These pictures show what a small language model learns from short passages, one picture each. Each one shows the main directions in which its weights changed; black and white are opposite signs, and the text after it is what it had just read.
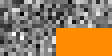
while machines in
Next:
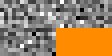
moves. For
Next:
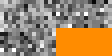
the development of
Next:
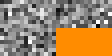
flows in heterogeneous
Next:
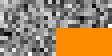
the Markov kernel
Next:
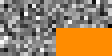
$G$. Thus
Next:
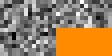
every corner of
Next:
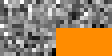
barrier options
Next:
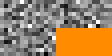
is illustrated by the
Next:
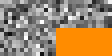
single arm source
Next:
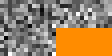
terms of which a
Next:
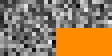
the hypothesis, then
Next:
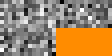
ultraproduct of rings
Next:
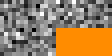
drain voltage is
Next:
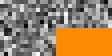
self map on
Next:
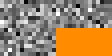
generated subring
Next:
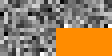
phases which
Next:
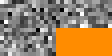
functions. This
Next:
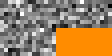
are given with numbers
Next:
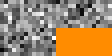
twist number
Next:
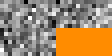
f \textrm{
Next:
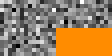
$ \ddd
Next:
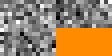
application of the
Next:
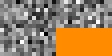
resulting DGSEM
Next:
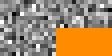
cool wind in
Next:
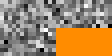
the first century
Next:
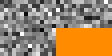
avoid or minimize
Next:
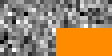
sum of the last
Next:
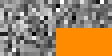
this implies:
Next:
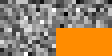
theory and in particular
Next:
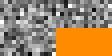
also shading from
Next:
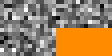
a field of
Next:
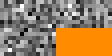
prepared by known method
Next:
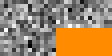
Dom }
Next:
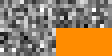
uptake of
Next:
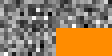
obtained here compare in
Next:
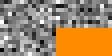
velocity field of
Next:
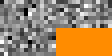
Figure 69 –
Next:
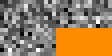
the central portion
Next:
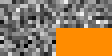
to Provide
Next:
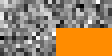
the following multiple
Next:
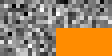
logistics model working
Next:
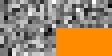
methods used to implement
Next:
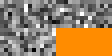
some of its ideas
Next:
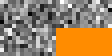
age distribution shows that
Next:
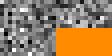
society is positioned
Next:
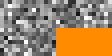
written work.
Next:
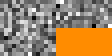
supported on projection
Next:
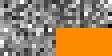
is the unique element
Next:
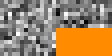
people 60 years and
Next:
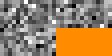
\forall k
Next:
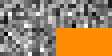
administrator can
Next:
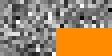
study carried out by
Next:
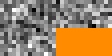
dominated by traditional
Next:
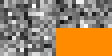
Wheat offer
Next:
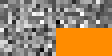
number of trees.
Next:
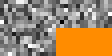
node to a
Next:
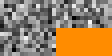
border region of
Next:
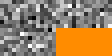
to pass or
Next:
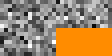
let's calculate second
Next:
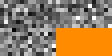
education program and comprehensive
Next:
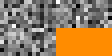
Found, meaning that
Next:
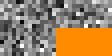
were characterized by very
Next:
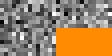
with increasing age in
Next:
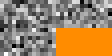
mentioned above, given
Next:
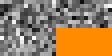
of the general linear
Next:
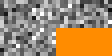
nuclei with only
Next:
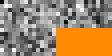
linear action of
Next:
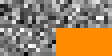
of irrational
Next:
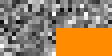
with modern concepts and
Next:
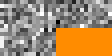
class with the
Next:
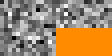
impactor having
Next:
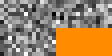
do it.
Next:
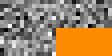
were homogeneously distributed
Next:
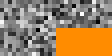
also had an
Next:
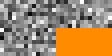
l e A m
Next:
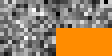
be the matrix determined
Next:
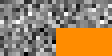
aligns with
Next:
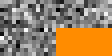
appeared as:
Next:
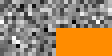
obtain more rapidly
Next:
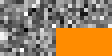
This observation was further
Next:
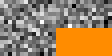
branching) and
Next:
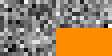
remained generally high
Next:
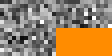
to relatively less blood
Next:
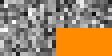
In fact, the
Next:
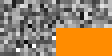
for the cell}
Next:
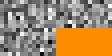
retail, services,
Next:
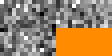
direction of crossing
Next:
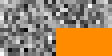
the triplet
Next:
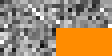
convergence of the Dirichlet
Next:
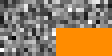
the access to relevant
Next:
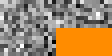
the stage for the
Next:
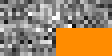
history, the development
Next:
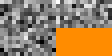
of closure of
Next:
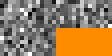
This is particularly essential
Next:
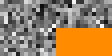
Strategies or
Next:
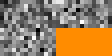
the positive real
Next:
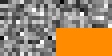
field and partly
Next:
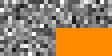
and Methods: An
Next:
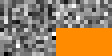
resources and data security
